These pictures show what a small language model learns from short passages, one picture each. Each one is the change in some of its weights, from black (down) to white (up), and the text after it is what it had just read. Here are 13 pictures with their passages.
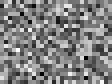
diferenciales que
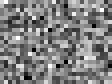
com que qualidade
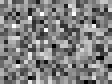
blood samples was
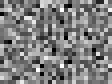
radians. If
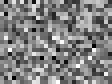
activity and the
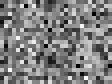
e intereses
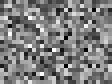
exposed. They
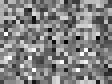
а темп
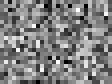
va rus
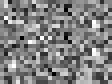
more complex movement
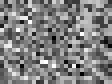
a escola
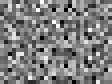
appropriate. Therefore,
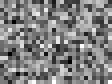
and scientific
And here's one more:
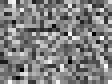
it with the
